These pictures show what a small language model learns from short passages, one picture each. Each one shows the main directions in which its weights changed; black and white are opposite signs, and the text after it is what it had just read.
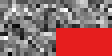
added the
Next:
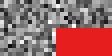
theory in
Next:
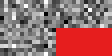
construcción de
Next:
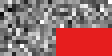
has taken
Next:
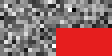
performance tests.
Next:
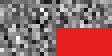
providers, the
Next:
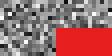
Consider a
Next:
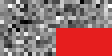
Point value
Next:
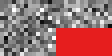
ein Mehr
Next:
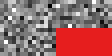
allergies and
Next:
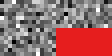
1. The
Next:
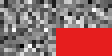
the primary
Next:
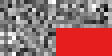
and brain
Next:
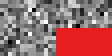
of operation of
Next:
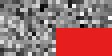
már a
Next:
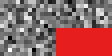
for preparing
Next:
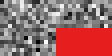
applied as
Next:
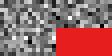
the aspects
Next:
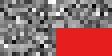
and their practical
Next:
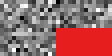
toutes les
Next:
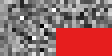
with gesture
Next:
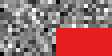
analysis provided to
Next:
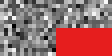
o consumo de
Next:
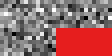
uma ampla
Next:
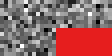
This article
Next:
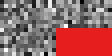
o güne
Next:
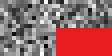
project is a research
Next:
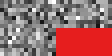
and lower
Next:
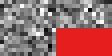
often with
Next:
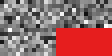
training. /
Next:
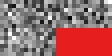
and contributions
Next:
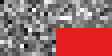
utilization, which
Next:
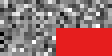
research fields
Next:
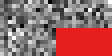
and quick
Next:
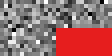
la relation
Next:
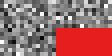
teachers who are
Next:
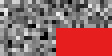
reality, the
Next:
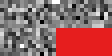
with () and
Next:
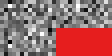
à necessidade
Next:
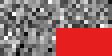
this disorder
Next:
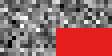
simply by
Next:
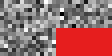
sobretudo na
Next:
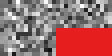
de documentos
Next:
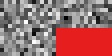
provide the
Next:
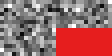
if the pain
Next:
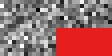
This exchange
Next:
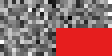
and System
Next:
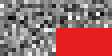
arm after
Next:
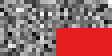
support and
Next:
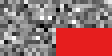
teams to
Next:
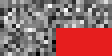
from dilute
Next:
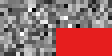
of the two
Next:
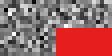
by mixing
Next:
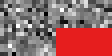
they continue
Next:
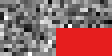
cases is a significant
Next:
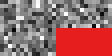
3, it can
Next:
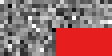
Statement on
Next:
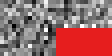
José de
